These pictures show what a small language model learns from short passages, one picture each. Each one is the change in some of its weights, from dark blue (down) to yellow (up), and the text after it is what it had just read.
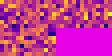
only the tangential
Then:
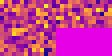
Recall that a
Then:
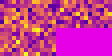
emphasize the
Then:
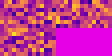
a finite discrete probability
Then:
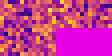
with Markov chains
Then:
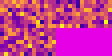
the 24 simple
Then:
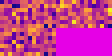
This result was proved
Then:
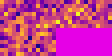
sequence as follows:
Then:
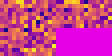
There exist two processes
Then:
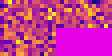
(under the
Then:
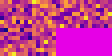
the number of
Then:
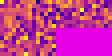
multiplicative operations
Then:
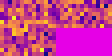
Since, for a
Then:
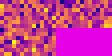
learning has
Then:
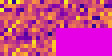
density of quantum states
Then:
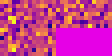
from the set
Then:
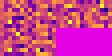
are either constants or
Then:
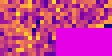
j \leq
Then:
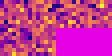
in terms of
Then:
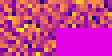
constant state (see
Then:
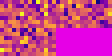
We have for all
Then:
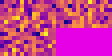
in group theory and
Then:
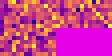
concepts of
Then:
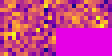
It is clear that
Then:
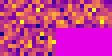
addition, the error
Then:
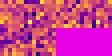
of \Graph.
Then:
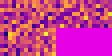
the remaining
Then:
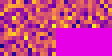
some final time
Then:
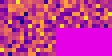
the probability as an
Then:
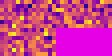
are isometric to
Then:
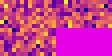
point of any power
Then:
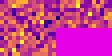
cover as a
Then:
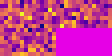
we give the following
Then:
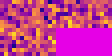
get rid of
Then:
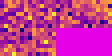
the equivalence of
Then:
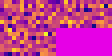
probability of any
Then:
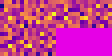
and the other
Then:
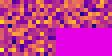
on a standard probability
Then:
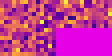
there is a
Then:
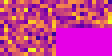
inverse branches to
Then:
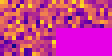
derive \ba
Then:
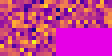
edge is contained in
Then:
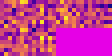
a manifold with
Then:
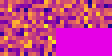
$$ is the
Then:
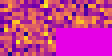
infinity is
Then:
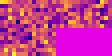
is of the form
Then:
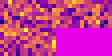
cases we see a
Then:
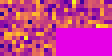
facts about the
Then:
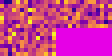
typically involve
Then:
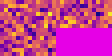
fix $u$
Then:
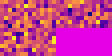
j$. As a
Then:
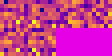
can be also found
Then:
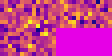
where the interaction
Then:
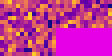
follows from the work
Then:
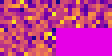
denote the groupoid
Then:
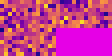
which appear in strictly
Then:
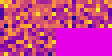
the ordinary
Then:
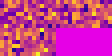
the commutative diagram
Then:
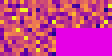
absolute (or
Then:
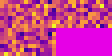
et suiv.
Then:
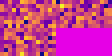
objects (after
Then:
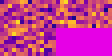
a result of such
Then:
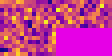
A note on
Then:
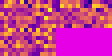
simplicial complex
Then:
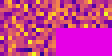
$\phi$ from
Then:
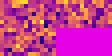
tail when a
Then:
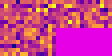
are {\it
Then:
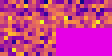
$G$ be
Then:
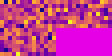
Nothing is
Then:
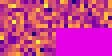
are $\lambda
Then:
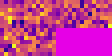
later iterations
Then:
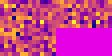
\item For
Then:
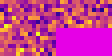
Refer to
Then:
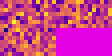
proves problematic for
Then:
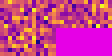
process. The specific
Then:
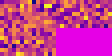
the %forward
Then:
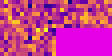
martingale with
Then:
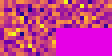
their usage is
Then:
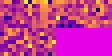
the desired bound on
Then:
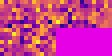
largest prime factor
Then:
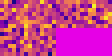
direct consequence of the
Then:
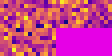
k$, with $
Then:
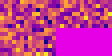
the subgroup is the
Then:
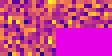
or $S$
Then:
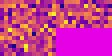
If we double
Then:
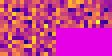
and gives a
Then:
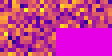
our interest in
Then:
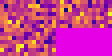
Moreover, we will
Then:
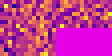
the rotation through
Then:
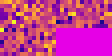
Choose one
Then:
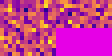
$Q$ is
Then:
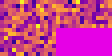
$E \mapsto
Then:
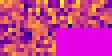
product of maximum
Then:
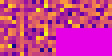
$I$ are
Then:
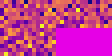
the Pareto
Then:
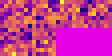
linear subspace of
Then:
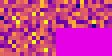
network, it
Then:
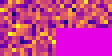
have naturally
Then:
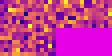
there is an induced
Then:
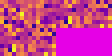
could better
